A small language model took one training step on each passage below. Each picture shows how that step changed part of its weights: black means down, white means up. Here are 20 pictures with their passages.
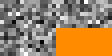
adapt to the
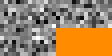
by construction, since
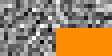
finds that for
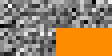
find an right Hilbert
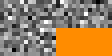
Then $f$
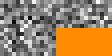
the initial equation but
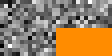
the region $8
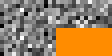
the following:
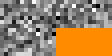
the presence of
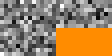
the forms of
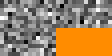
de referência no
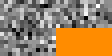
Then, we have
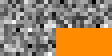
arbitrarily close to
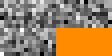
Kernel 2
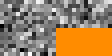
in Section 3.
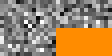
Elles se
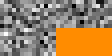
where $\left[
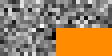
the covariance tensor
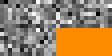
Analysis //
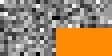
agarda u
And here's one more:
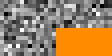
las partes de
